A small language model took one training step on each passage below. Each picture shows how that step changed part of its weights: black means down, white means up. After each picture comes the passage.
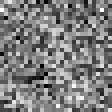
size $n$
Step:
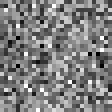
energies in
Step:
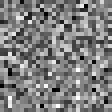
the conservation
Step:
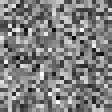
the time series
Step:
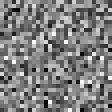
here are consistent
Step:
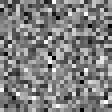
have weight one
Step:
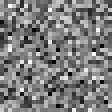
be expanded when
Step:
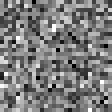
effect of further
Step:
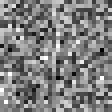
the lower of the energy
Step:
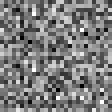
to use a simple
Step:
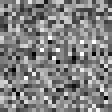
polynomials are now
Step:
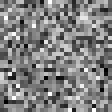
$\theta$ gets
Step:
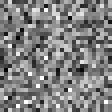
cross product
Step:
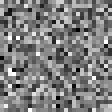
detection was in fact
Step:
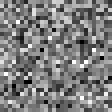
on the string
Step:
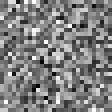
noted that the
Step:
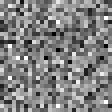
be either the
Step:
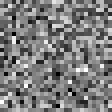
speed the
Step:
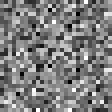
trial and error
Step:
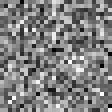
rise up to
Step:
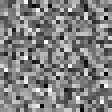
may propagate
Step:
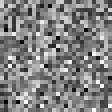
by the loop,
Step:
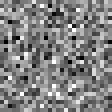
{\rev With
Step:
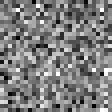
sampling. The
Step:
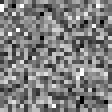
extraction for
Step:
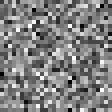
algorithm is described
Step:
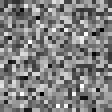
of freedom
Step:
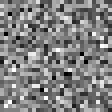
where we assume that
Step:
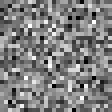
18 iterations
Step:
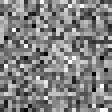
\% $ normal
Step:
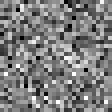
group, i.e
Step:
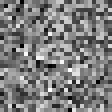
critical values of
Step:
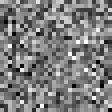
given $\epsilon,
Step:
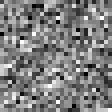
Newtonian and
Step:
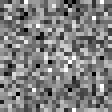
\left( \tau
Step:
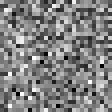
and showed that its
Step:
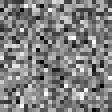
of WD is
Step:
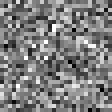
spacings is
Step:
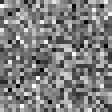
establish conditions
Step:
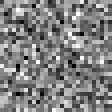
worst case,
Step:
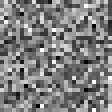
vector space which complements
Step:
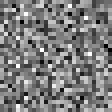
measure meeting
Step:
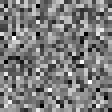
at least one
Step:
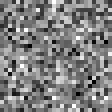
$$ Hence,
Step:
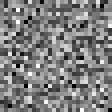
the mean parameters range
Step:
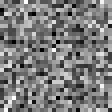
moves outward
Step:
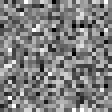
R^n$ from
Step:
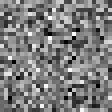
go like $\log
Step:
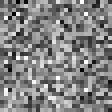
the authors
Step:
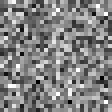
a lower cadence
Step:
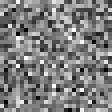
each $k \geq
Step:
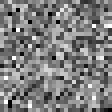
is a conformal
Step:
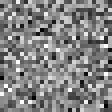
we refer to
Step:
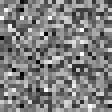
Model with
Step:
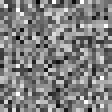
in a predictable
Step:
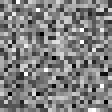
we have $$
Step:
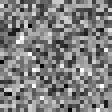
apply the following
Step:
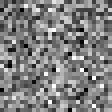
of $u$ are
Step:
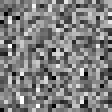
requirements for
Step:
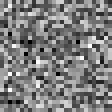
current study.
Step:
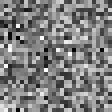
observed in the
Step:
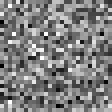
be affected by
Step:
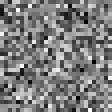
now give the following
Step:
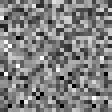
if it is in
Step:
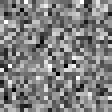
refined estimate
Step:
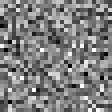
such experiments. In
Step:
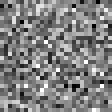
are obtained by solving
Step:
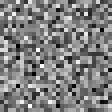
we test how our
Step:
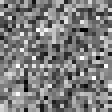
characteristic size of
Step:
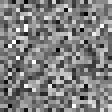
many author
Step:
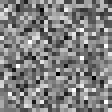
To do so,
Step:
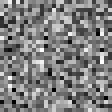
action approach for
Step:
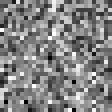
$v$ then
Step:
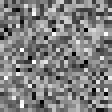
to normalize density to
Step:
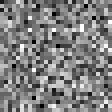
with a tool to
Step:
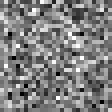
waves in
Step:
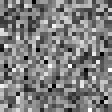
effect of nonlinear
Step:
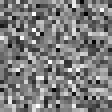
plates made of
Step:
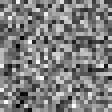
we plot the
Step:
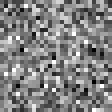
of different assets
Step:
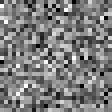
reproduce the
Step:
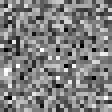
datasets. In
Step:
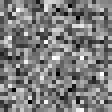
panel of
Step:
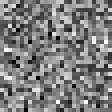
the stellar
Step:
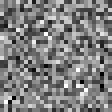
property with a different
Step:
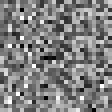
Let $\alpha_i
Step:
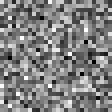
states: 0 and
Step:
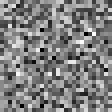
the subgraph of
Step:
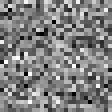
hand, one can
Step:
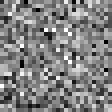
On \cap
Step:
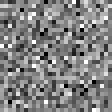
By excluding the
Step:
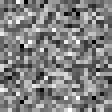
quantum annealing
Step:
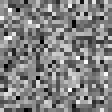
RAPG and
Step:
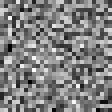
observations do not
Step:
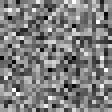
\nabla \cdot v
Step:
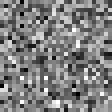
a vanishing
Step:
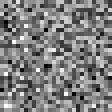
problems: a
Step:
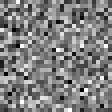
below the main
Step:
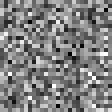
networks. It
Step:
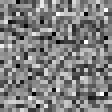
we can envision
